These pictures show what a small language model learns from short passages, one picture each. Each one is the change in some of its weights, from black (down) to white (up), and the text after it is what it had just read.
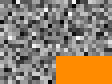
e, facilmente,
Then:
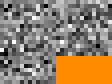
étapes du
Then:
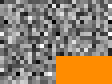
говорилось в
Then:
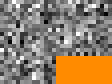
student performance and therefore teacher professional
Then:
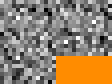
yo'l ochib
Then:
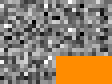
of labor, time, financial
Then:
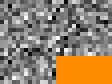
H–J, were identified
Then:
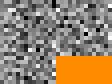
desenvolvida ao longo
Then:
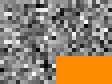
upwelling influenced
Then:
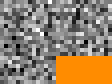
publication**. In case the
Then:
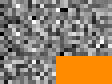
assessed according to importance by
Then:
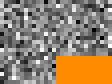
negative impact on RET at
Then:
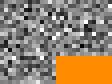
there is both a chemical composition
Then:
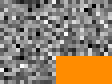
práticos e as ações
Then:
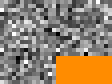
accept that putting the
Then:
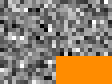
biz boshqalarga
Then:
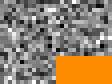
sanitation, adequate
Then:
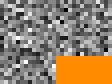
of the world's population has
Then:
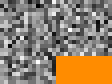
6 to pulse 8.
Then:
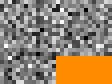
an attempt to determine
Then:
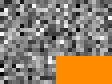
voorbeelden, die
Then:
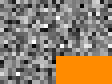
может меняться в
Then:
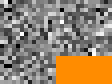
was found in range of
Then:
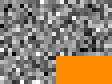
Paolo Bagnoli
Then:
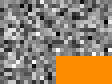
the computing world. The
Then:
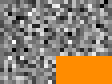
l'UE, le
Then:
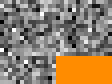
or define the data elements,
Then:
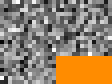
civile nationale,
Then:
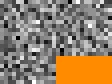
usullaridan foydalanildi.
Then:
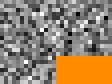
writing the article,
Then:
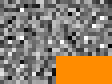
for each group 3 Count
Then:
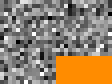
concentración micelar
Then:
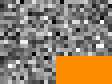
Franke ve 8
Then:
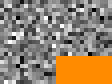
led to their development for new
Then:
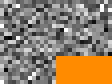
be considered, given the risk
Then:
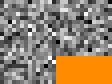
DOT SAFE
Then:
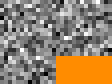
cual es la necesidad que
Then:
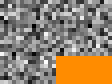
kamaytirish, bir
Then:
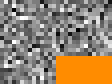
di inclusione. 1°
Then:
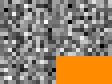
frequentie en op
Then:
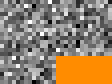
Entering the development phase in
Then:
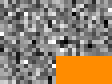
to the node: three
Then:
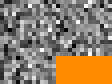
inicio de la pandemia
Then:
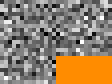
texto PAGE:
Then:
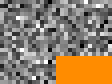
las diferentes interacciones sociales
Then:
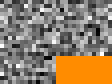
за звітний
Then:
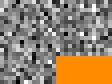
tayyorlangan filtrlovchi
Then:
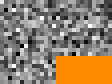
C. Richer,
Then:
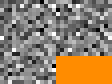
via protein/DNA
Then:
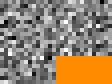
undergraduate and even
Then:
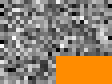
² Somov Institute
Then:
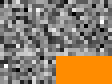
Dalam penelitian
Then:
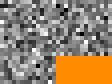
applied in this review. The
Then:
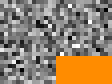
A partir de deliberações
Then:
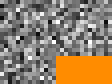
the key point to be observed
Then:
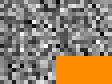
relative density by 94%
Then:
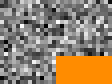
Estas estrategias
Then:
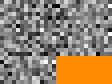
best performing species in
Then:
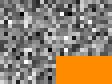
among some participants because the issue
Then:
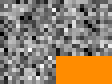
xalq bayramlari.
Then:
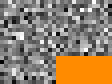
available for bigger
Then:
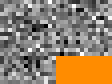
informações sobre a complexidade
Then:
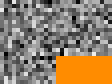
Tatsache", als
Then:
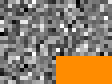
está separando una realidad
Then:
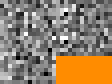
to the increasing knowledge base on
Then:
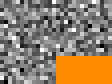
universal, portanto,
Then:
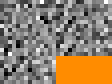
by m and some additional
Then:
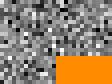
was used to select the
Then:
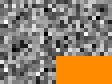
No formo parte de
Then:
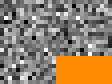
nafas olish yoki
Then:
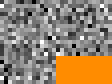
based mortar which is make
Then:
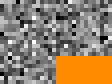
humanities to trace the
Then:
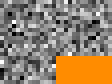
areas, these C values are
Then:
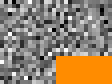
este sentido se ha observado
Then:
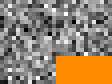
(thermal cycling and
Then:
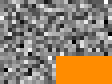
examines the events dedicated
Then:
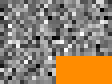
ta‘minlashda muhim
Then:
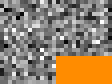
in two capacities: he
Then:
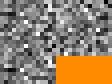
and assessment types Draft
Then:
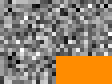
предложение B
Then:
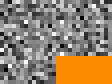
chemical weed control with
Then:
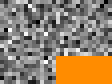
de almacenamiento con
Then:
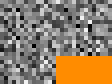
va yo‘nalishlarini
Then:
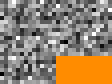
have much more training images,
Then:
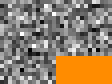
criada por Murray
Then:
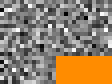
lei como obrigação
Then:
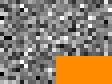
recorded the highest number of reported
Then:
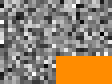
any conflict of interests
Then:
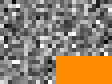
ритмика и
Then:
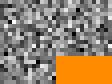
культури. За
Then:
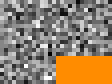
order in the family belong
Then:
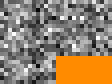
ajralib qolish
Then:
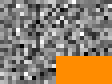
sense, the organizations described in
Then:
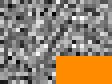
Pokok Wajib
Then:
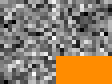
– “aggregation”
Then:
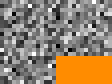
la persona tiene experiencia
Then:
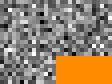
systems Start date:
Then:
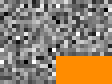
the latest CAD systems
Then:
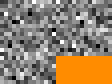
Deusto es una
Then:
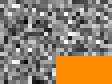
is seen as a means for
